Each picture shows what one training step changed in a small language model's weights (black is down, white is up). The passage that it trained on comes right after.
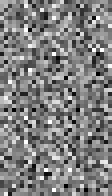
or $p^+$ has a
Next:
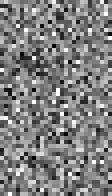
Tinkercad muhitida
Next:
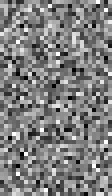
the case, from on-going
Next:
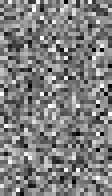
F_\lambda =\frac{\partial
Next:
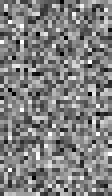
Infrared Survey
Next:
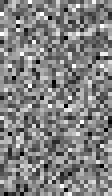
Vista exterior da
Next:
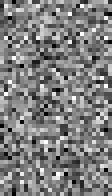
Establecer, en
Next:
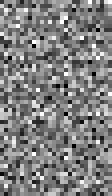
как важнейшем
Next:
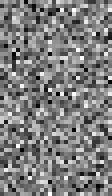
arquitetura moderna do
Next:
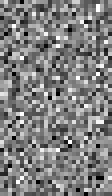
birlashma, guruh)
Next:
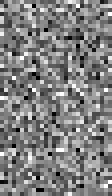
el nivel primario,
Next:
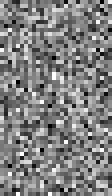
the Fourier transformation of the
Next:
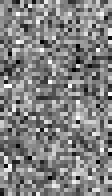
web page. The interface
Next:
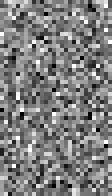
Бузоқларни 2
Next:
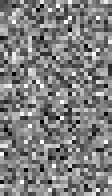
ortishiga olib keladi.
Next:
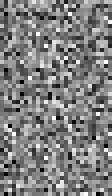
specificities in the current
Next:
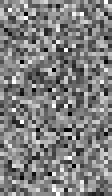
the force, by grouping
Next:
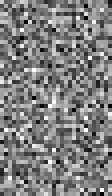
can be detected at any distance,
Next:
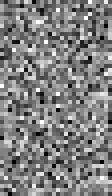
суверенитета и
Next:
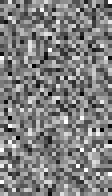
norms of mineral
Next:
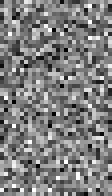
with electron-phonon interactions
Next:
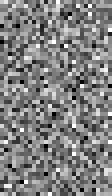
was much less mature when
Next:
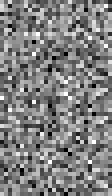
representations of the mirror
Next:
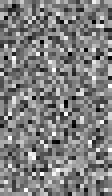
fixed $\xi_D =
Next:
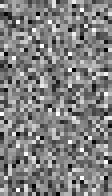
que para o investimento de
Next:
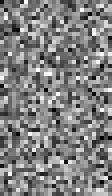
не совершенствовала
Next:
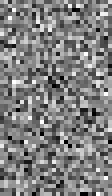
the possible exception of the top
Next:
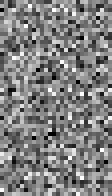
на определении
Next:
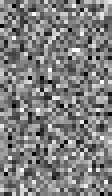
исходили из
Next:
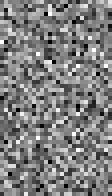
и укрепляет
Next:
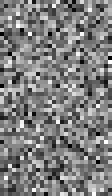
aniq chegaralarga
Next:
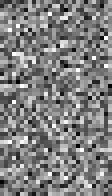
Penyelia PSM
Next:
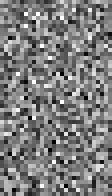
understanding complexity and
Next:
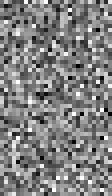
N., Umarova ,
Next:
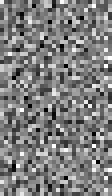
freedom move into the
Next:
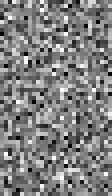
del término mediante
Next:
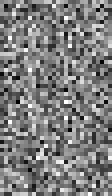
for a given gravitational potential.
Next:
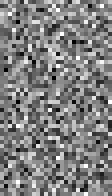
and 4), the output deviates
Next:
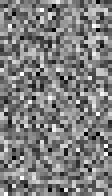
evolution is implemented at
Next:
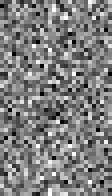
ch, ts) tovushlarning
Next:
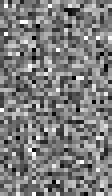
the $\pi\Lambda$ final
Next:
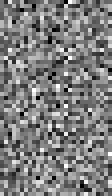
of the kinetic contribution at low
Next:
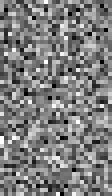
large shifts in the probability
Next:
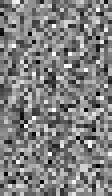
multiplying this function with the
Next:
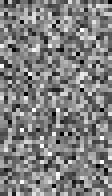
generally hold, as shown by the
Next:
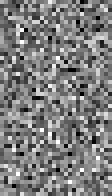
event*. To understand
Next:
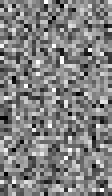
sample, $\eta_l$ is
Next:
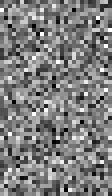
variance in the rain-fed
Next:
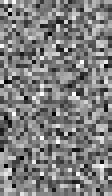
that we consider [27],
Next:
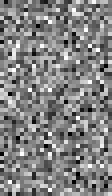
still seems to face
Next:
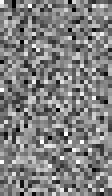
in breeding next
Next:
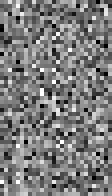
phase. In these experiments the
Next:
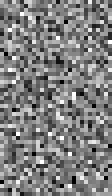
opbrengst rustende
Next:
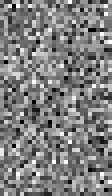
vacunación. Aunque no
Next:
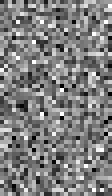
bir fonksiyon,
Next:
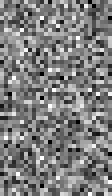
given by \begin{equation}
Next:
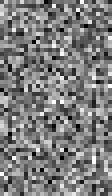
measured their redshift following
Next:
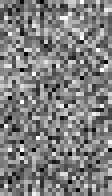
envisaged scale must
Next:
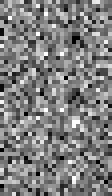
xususiyatlari tahlil
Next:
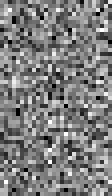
the predictions about the amplitude
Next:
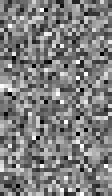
(2 osobniki
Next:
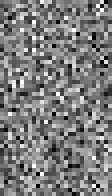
sandbox for samples
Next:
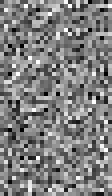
lower blue solid curves
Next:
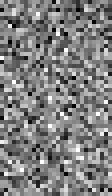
number of elements of the
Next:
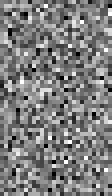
Тестирование с
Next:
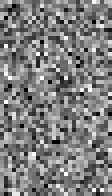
fixed $H \neq
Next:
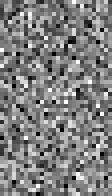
een aanvullende
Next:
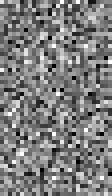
observer. We found solutions
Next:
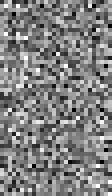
to decrease --- as expected
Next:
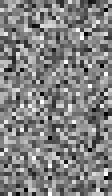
combining equation (\ref{action
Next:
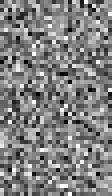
grammatik bilimga
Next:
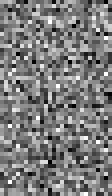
the reduced volume and the
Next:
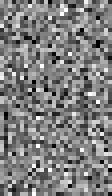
as crenças que devem
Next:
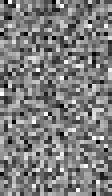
The sample resistance significantly
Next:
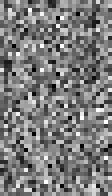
place upper limits on the
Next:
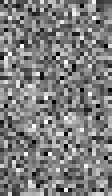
inequality and also
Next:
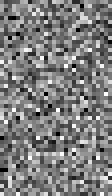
the innermost star,
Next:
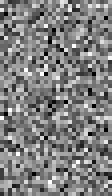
of the ac voltage signal of
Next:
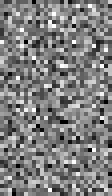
Illustrative drawing
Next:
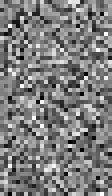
be especially important for
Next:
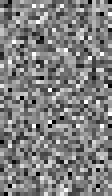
одну из главных
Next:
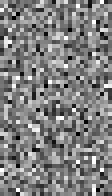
gilt für LPs und
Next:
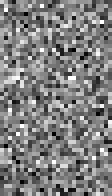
u}$ are assumed to be
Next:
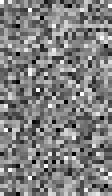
counterparts of the true
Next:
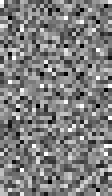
“Pedoman manajemen
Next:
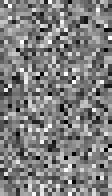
the STELLA-II
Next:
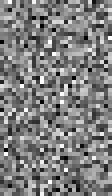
OF PREGNANT
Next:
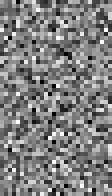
advancement of TEE
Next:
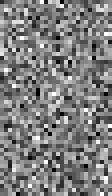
the central part, light
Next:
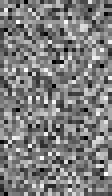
the ability to perform joint
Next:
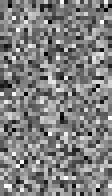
to have a large value. This
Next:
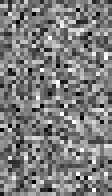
because it captures multiple
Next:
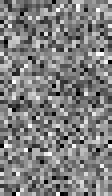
dictates that elements of
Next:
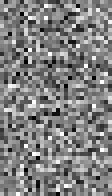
account for the blocking
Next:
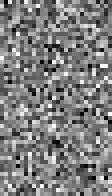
the mass of a black hole of
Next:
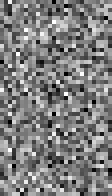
measurements of such parameters. This paper
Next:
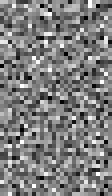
lingvistik soha
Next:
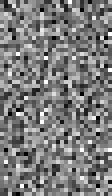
embora a natureza
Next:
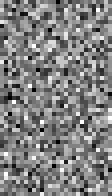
x_i могут
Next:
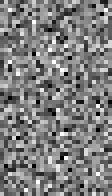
token grid of size
